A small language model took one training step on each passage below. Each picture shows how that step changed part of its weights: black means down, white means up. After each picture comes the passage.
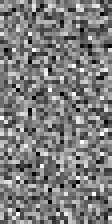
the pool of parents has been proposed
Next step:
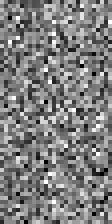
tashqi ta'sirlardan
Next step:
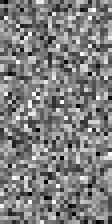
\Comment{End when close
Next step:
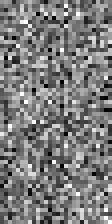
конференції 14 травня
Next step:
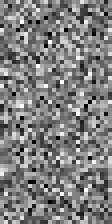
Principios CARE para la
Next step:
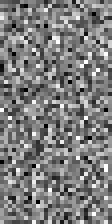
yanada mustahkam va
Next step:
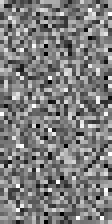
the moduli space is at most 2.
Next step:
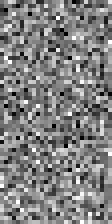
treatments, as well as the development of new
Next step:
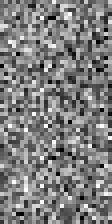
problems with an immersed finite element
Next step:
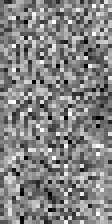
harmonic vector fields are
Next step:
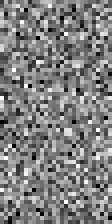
tomonidan kichik maktab
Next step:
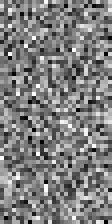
connection between the landfill and the
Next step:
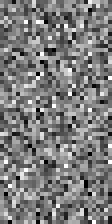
=-\left\langle \nabla \varphi
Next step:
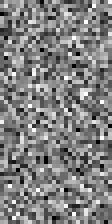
the first row of $\lambda$. Then by
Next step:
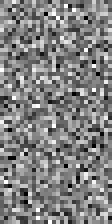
using the CNN neural network, and
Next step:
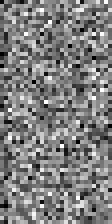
de utilizarea binomului
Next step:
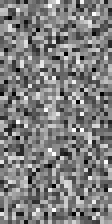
be customized to incorporate
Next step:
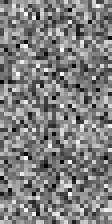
t-value p-value Hypothesis
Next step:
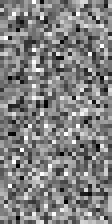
taking $\tau$ to the boundary
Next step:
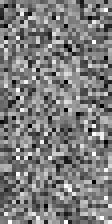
simples supports publicitaires,
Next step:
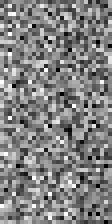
workings and the negative consequences they lead
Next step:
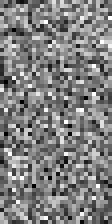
poydevor bo‘lib
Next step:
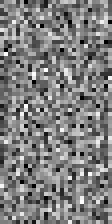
w represents inertia weight;
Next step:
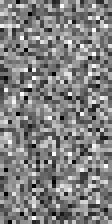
the powerset axiom to be
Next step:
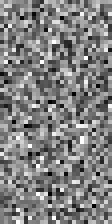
the combination of Squires Gate and
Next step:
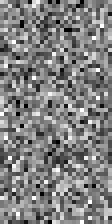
"flips" correspond to
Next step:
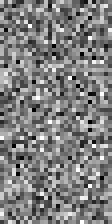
educators face unique challenges integrating
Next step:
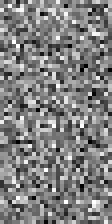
are silent in nature are detected
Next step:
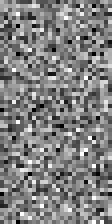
of the element $% a$. The linear
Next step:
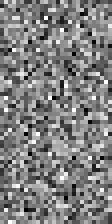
(tensão, corrente)
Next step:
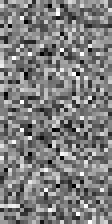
COMPETENCE OF
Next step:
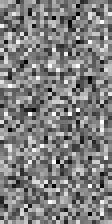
not surprising, then, that the
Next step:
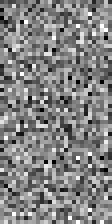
interpolyatsiyasi sifatida
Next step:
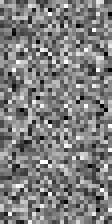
principal objetivo o de
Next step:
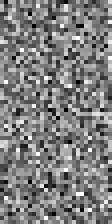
2, 3]. From the integration of
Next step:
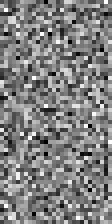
to remove insoluble
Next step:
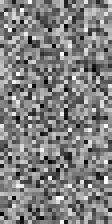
забезпечення стійкого
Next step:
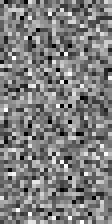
**indicador solidaridad**,
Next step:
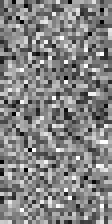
topographic mapping, offering
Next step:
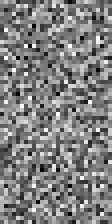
nationwide drug-use survey in
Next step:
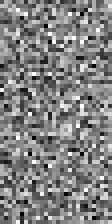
the idea, designed the study,
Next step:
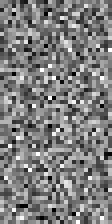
Bistatic Radar and
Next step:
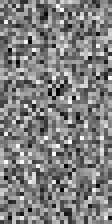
the same argument, mutatis
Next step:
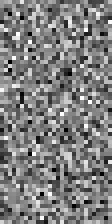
sufficient/insufficient? Is there
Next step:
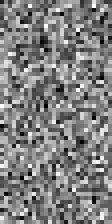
through boxes that give the graphical
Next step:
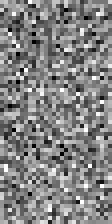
$R_2$ are of the forms as
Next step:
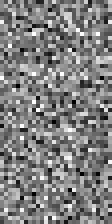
higher severity of psychological
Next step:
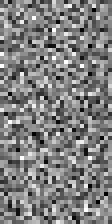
support of Fock space representations of various
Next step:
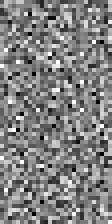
the following subsections. 2.1.
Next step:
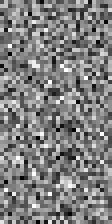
the creation of a new MFE next
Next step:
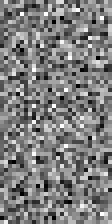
domain $\Omega$ in $\c^2$
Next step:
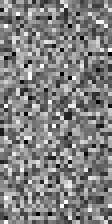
scattered in different places.
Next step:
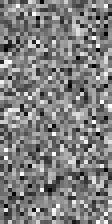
\)-colorings of \( H
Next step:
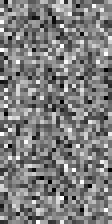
описания душевного
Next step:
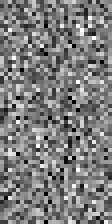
los "Factores de riesgo
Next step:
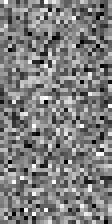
regular subderivative is sublinear. The
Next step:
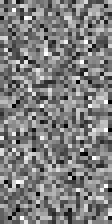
à 5 (Tout à fait
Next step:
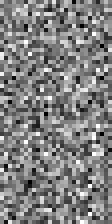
intense competition to attract
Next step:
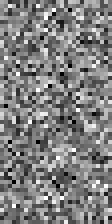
Parameter in einem Modell
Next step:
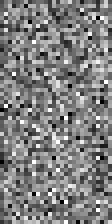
in het bijzonder de
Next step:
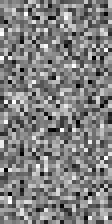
\cite{CFP}; for additional
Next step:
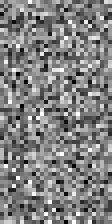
$x_3$ corresponds to
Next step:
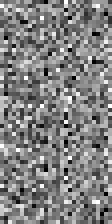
- клінічній та
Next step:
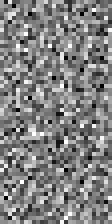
методичний підхід
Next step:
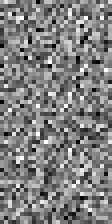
covering the bladder. It
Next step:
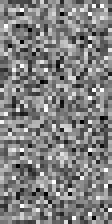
turli transport turlarini joriy
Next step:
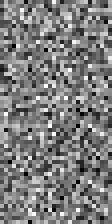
Massey products of the form
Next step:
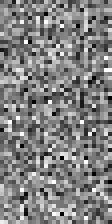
the Amazon Last Mile Research
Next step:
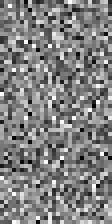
ikki yil vaqt bor
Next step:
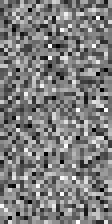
% glede na leto 2019.
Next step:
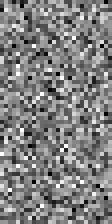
resonance CW-EPR
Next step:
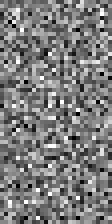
yerda: R_s – disk
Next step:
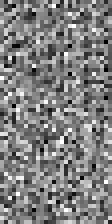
– захисника або
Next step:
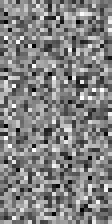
control agents for drilling fluid
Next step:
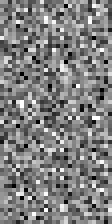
is concluded that above hygiene and
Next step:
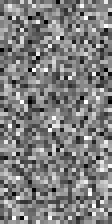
asosan lalmi yerlarda
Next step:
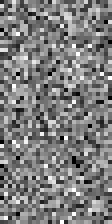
شمس - كلية
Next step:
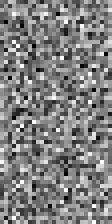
composite structure will depend very much on how the
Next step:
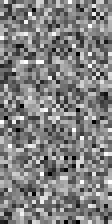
km/s. When electricity
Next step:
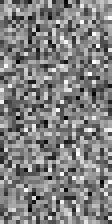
be badly behaved: a
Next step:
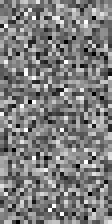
a fixed von Neumann algebra
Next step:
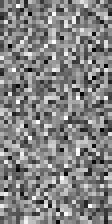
are often exaggerated, negative
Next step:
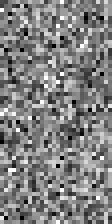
across many centuries in Tamil.
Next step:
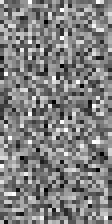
pieces in aqueous
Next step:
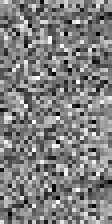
by detecting the crest of this
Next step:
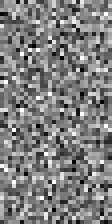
of this layer by not activating all
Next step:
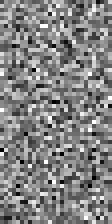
and make it available to the domain experts.
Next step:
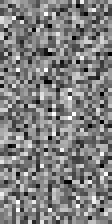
2 we shall present and prove two primality
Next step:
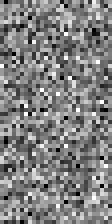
pedagogik texnologiyalar va
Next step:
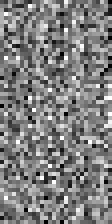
пол, климат, сок.
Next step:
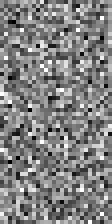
and $-1$ otherwise. Then we
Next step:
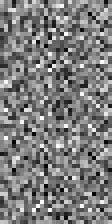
Ko‘p chastotali
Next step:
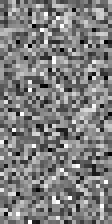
words correction system, speaker
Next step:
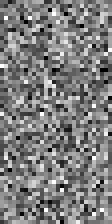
o‘rni 78 Sobitova
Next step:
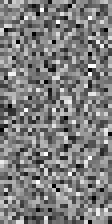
Form des generativen Wandels und
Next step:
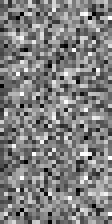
blunt apicoventral lip of
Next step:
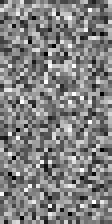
the deployment of 4G networks,
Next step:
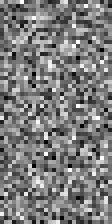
producing gibberish; v3
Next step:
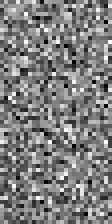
\begin{pf} This follows from the
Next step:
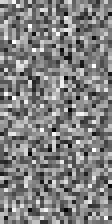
for conservation. Results showed strong support
